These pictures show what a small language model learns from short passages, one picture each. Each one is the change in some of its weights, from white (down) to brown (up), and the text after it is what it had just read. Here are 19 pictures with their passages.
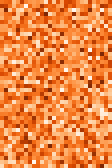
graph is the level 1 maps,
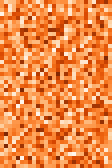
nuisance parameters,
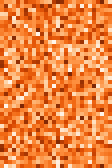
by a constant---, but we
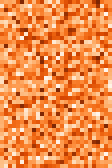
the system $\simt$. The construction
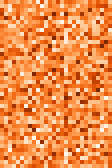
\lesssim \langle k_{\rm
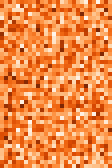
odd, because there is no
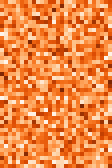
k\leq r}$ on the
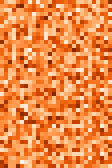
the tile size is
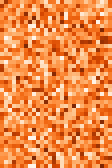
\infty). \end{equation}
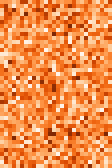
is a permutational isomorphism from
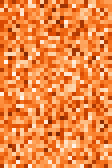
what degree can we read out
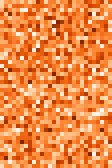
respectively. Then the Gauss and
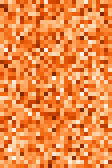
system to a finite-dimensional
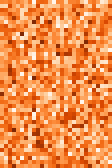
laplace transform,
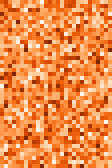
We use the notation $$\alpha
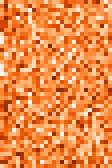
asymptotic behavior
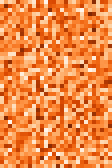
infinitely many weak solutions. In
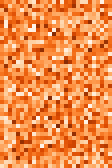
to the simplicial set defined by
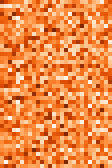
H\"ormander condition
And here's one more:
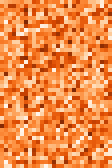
the Schr\"oder type
